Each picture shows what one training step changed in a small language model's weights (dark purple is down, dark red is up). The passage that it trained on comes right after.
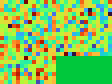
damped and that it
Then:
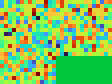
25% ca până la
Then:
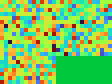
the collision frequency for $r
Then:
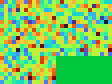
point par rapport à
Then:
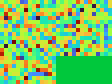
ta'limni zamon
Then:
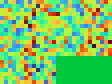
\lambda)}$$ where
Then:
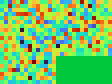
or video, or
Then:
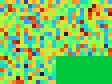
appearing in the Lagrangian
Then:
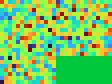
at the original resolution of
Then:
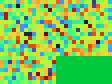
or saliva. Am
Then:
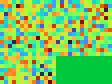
several. The right panel
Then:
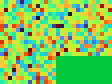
Koen $d =
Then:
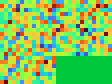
the observed effects at low
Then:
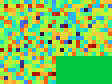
e os motivos para
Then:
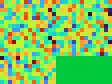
fixing transformation matrix to
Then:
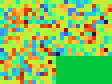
kabi hikmatli
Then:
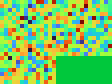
Ainda durante a
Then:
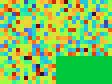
its $q$ nearest
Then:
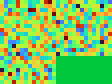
свои знания и
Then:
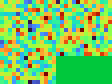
a semi-metallic
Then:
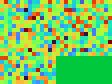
on the regime in MS
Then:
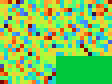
of two particles interacting through
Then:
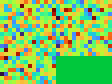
Consider a balanced
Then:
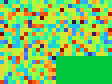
distribution of the development of the
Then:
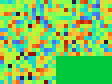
se puede negar el
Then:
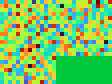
Carga Comtrancarchi
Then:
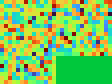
be obtained by multiplying
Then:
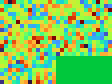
of Personality in
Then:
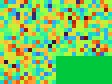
of them lies in the
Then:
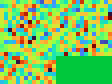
large set of trainable
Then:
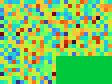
system).} onboard
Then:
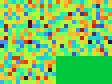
large reweighting
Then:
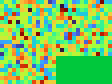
On $z$, probe
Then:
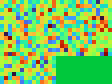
contracepção, quando em
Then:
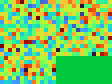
Traktecken der
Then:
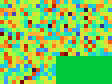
is the fact that the average
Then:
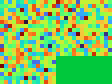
of the 73 which
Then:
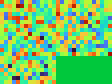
de la BM. -
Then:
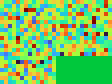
O CERO agora
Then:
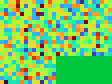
Daher erheben
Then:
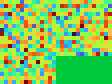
visible. As the field
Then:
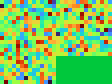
\in Y$ and
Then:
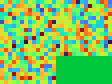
outra versão,
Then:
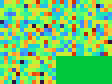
a unique velocity perpendicular
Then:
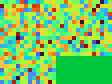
magnetic unipolar and
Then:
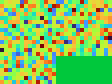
the performance of the proposed
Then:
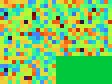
borligini bildirib
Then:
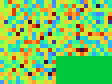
with Equation of state
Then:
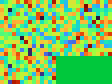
follows from our analysis that in
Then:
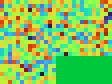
the space is occupied by
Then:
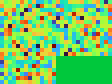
question n'est pas
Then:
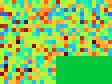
When returning to the
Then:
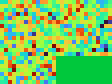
et al.}, Nature
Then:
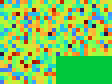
\geq 4$, the velocity
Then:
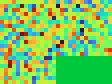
Что касается
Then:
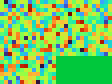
à jour des espèces
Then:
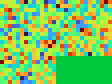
improvement that we
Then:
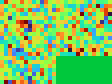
unknowns, we could
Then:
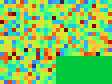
average value of the two
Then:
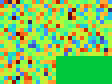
conseguiu, se
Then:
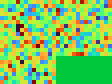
from the western end
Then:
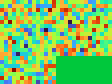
It is clear, that
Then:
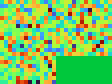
de dirhams contre
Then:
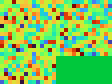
way. Not all
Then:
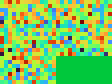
відомо, не є
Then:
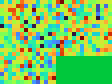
included in the tables.
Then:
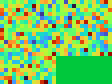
\cdot b \cdot
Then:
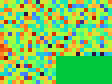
has been among the most
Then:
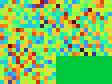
kelishiga sabab
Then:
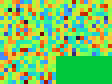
situation financière sur une
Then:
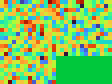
bolalarni bir joyga
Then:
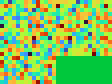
intensity $s_k$,
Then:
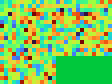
the gap reaches maximum
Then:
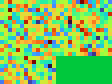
light, in which one of
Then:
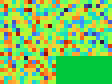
A to B, C,
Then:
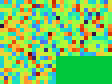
sum-rate of the
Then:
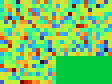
de PCs na
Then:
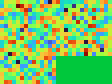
data for a 100-ps
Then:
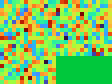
\delta$ term in
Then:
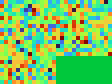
se repensar a
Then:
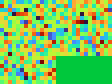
suvni ochiq
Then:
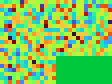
contrast between the $\phi
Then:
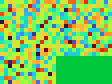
to verify or use the
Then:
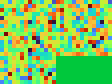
edilir və
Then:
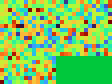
included in our central result of
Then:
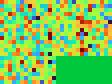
(a similar procedure was used
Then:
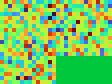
energy" contribution to the
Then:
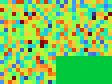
groups, since improvements
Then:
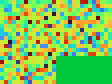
year then ended, have
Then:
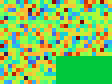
problems even for moderate
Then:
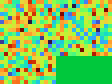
zarur. Bunda ishlab
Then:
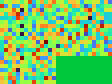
işsizlik oranının
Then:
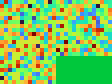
Audiens Abstract -
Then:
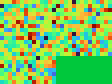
motion cycles faster than
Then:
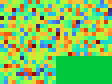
represent the experimentally observed and
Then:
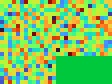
predictive value is limited to
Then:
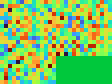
más equitativo.
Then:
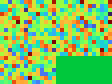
Some of the code
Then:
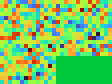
xos xislatlarda
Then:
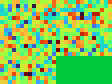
perfect control and ideal
